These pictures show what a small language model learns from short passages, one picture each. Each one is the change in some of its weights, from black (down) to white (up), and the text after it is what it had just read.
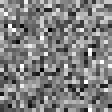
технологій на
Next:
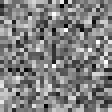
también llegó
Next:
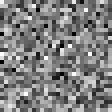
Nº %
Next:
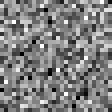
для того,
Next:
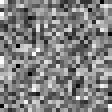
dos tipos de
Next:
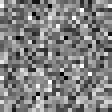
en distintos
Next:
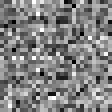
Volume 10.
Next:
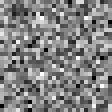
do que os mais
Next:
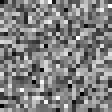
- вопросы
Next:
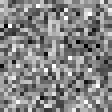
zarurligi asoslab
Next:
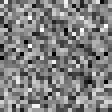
in the work
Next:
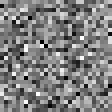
// Режим
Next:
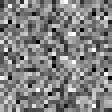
penelitian di masa
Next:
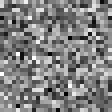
sehingga dapat
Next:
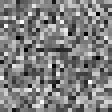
aos discentes.
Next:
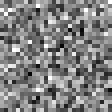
imkoniyatiga ega
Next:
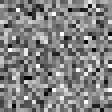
se concentrava
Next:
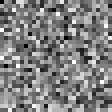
levantou o
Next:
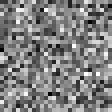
BP Statistical
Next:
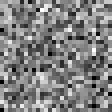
é que seu
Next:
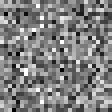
espacio actual
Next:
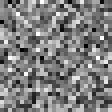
markazi ham
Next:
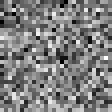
rivojlanishi natijasida
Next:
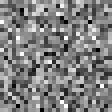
determine the
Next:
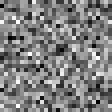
Lulusan di
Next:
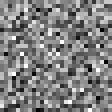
and limitations
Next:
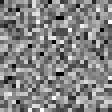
und dem damit
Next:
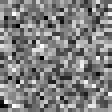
que mesclar
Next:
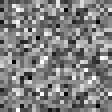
that both a
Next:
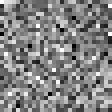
Buben und
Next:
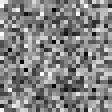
отнести к
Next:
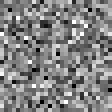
(soliq va
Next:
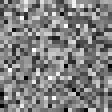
aloqalari mavjud
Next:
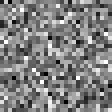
qarashlari asosida
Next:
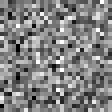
mundial, sem
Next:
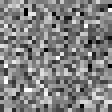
25% (colore
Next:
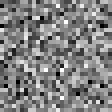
of elastic
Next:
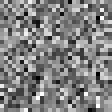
the Theory of
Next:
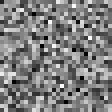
(nog) de
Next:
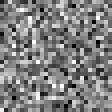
di Depan
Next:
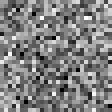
ВИЧ и
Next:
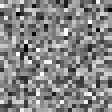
pour les managers
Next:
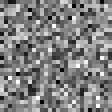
Journal of Human
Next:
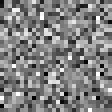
the materials,
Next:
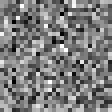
de alto grado
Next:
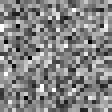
prólogo de
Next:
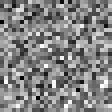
μ l,
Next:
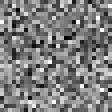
tezlik. Bu
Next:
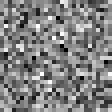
de controlar la forma
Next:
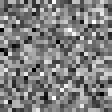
хворих на
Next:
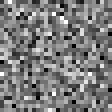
de Informação de
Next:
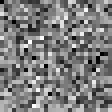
fii folosite
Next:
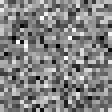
аналитики при
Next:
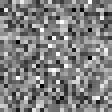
gedrag van de
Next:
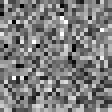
de derechos
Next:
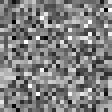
la sepoltura:
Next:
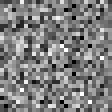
en salchichas
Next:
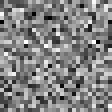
assim, o professor
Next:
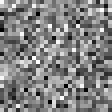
tercio del siglo
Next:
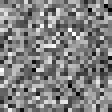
qilish, ularning
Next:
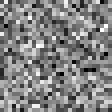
in the context of
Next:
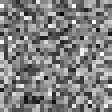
para esta especie.
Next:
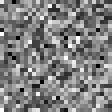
процессами и
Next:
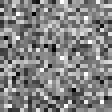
Administração e
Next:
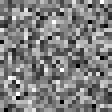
of Pedagogical
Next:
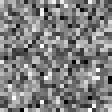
и использована для
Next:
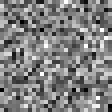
и творческого
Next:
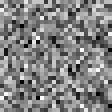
показаний вплив
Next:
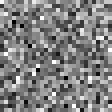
час відродження
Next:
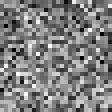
Uzbekistan state
